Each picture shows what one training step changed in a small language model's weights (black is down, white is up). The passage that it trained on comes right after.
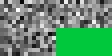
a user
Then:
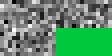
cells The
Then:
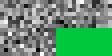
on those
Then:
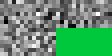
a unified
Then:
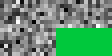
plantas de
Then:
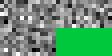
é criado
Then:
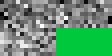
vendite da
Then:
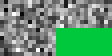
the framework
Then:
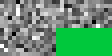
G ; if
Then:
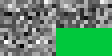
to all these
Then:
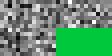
of modern
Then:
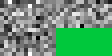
hal yang
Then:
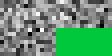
y dispone
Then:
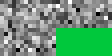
ben van
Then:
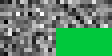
the fourth
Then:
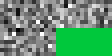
the application
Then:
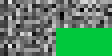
facilities at
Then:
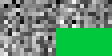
the right
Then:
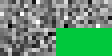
a point of
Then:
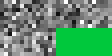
the posterior
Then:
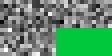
models for
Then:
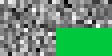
etish va
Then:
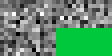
можем о
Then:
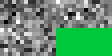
at around
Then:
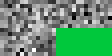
changes are
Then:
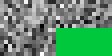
been found for
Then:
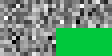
not significant.
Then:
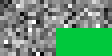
economic data
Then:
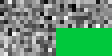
the university
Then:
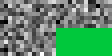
model. It
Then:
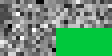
days after
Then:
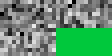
and plaster
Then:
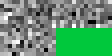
The factual
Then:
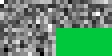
el complejo
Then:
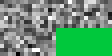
use cases,
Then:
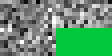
is associated
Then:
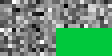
ato da
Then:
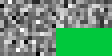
the selected
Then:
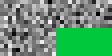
more generally
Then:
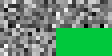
decreased from
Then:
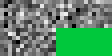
bir- birlari
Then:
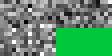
sampai tak
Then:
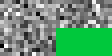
YA. de
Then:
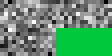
points are
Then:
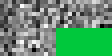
component of
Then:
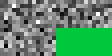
menos de 5
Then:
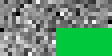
2 jun.
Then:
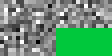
Materials =
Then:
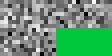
for those who
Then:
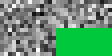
a platform
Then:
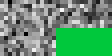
increase in
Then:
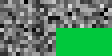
investigated the
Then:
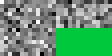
site 2
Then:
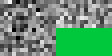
for emotional
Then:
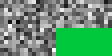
this paper
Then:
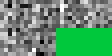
of machine
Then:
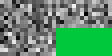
types of
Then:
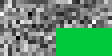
do meio
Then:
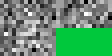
predictor of
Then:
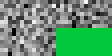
on bone
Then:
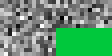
the teaching
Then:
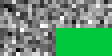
into the plant
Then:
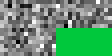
of solar
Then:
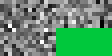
a generar un
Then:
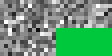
bounded from
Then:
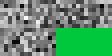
los factores.
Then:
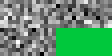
for better
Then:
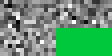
In een
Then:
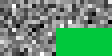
em particular
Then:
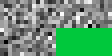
such as data
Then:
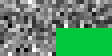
her desire
